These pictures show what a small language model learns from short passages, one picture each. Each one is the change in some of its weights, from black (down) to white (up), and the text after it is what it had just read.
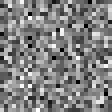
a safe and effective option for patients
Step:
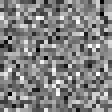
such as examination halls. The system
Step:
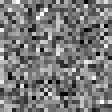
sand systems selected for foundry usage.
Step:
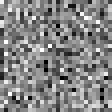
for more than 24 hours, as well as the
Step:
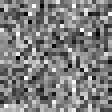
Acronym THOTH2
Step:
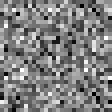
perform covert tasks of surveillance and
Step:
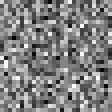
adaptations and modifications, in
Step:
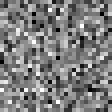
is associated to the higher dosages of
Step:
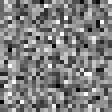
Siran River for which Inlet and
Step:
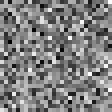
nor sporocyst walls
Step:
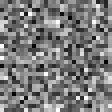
new steroidal saponin from
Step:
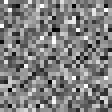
the appropriate equations (Eq.) were
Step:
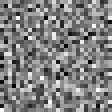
in urgency and emergency scenarios.
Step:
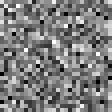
data The experiment was performed outdoors by
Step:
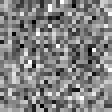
relations with Arab Middle East states
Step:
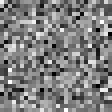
Sentinel-2 L2A
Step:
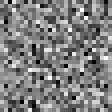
a horizontal porous layer,
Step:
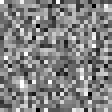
with a viable alternative version.
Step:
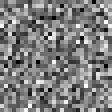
also non-negative. A lot
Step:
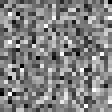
due to privacy restrictions like the
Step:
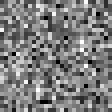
criteria and population studied. PCOS remains
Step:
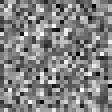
from the profile of the Central
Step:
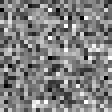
L.) and *Haritaki*
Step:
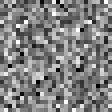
Given that the speed of data collection and
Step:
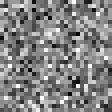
linearly-varying temperature distribution, related
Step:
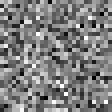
(AI) methodology, exclusively used
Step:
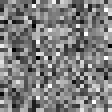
activation function on all convolution
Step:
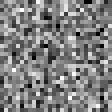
search as a subject for experiments without thinking of
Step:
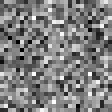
este trabajo fue
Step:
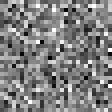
methods for calculating static characteristics and dynamic
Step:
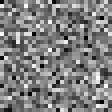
stiffeners in any of the cases
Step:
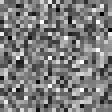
are: - the level of units
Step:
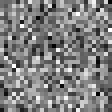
Magenta ApS Andreas
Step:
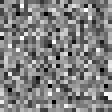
in terms of change of PASI,
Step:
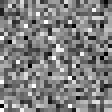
oxygen via this reaction is given by
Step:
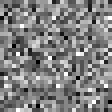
rotting fungi. Trees
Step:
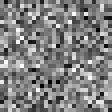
The energy sector, accounting for 80 percent
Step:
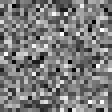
the dependent. Each cell contains the
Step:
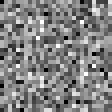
knowledge that is needed to consider in our
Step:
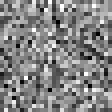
applications. Also, the CMFB
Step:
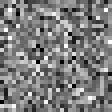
the Sustainable Development Goals: The
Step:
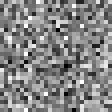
engineers, and contractors to
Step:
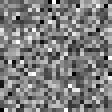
edge of hole of OHC for
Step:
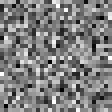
where writing becomes a data making process.
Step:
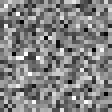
consuming and requires high memory storage.
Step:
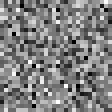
don't interact with anything then
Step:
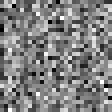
reach a target location within the environment to
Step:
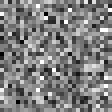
for varied width of assumed
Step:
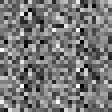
Padang, Padang,
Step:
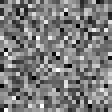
crystallised from ethanol in colourless
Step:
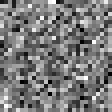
form. Registered participants were able to
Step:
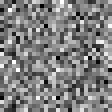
transform produces a complete division of the
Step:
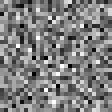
that may arise in gamification.
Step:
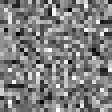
of four private Indian film related material
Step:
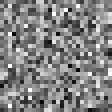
of social communication media, it is necessary to
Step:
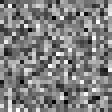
of the 2013 curriculum, which
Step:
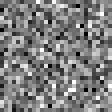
latest publication in 2020, while
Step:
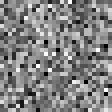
a robust manufacturing operation for a part
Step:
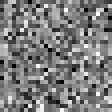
will be (and are) available in the
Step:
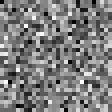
for free convection along a stretching
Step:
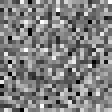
included in the study, with the sample size calculated
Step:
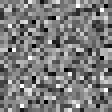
Statistical analysis was done using SPSS
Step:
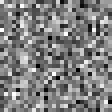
spectral regions as compared to the terminal
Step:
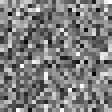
a merciful God would not
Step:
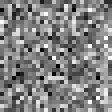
O'Donnell, Nicole
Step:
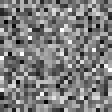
an innovative, well-standardized
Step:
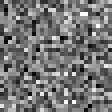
Islam. ↳ Other
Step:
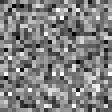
milking machines of simultaneous
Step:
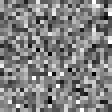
assessment of internal resources, mechanisms of financial
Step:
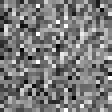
Schulze MB.
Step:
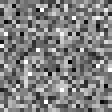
the implementation phase (the definition of which is not
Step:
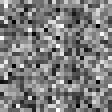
probability of the next step direction =
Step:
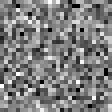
application of de-identification - carry out
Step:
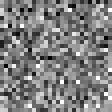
comprised local pig breeds,
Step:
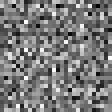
data set. The comparison of Sketch
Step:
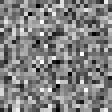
softer your scalp, to promote
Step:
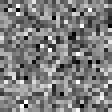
maggots are applied directly onto the
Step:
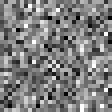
with current trends. Keywords:
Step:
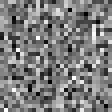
findings of this study are available from the corresponding author
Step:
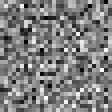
three generations of Kantemirs not
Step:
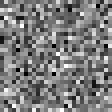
extensions would allow the framework to adapt
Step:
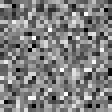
D., Tulyaganova
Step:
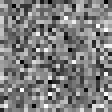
terms of microsilica content, water
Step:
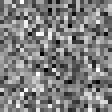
injects both positive and negative sequence of
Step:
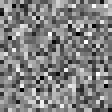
the future. So far, RCNNs
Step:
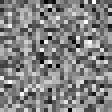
including members of the International Solidarity
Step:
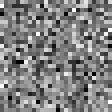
Table 4 LT-MED RO
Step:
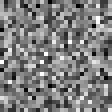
to achieve high performance. - *How does
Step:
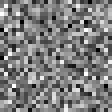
a spouse, caregiver,
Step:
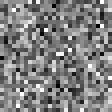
to protect the lipids of cell
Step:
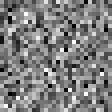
has been developed. Simulation results are presented for
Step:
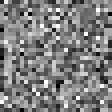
to learn (compared to the rest),
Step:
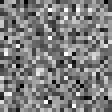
use of judicial precedents is
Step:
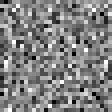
without prior amplification of PBMCs
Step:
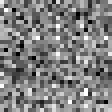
observed paramount results with MQL condition
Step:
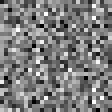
(i.e., high salinity),
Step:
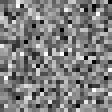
strand breaks and chromosome
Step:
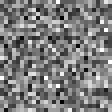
Selene Tondini^e,
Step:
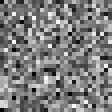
scans a surface (Fig. 1). When
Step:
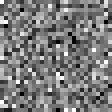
(its presence would be distinguishable just
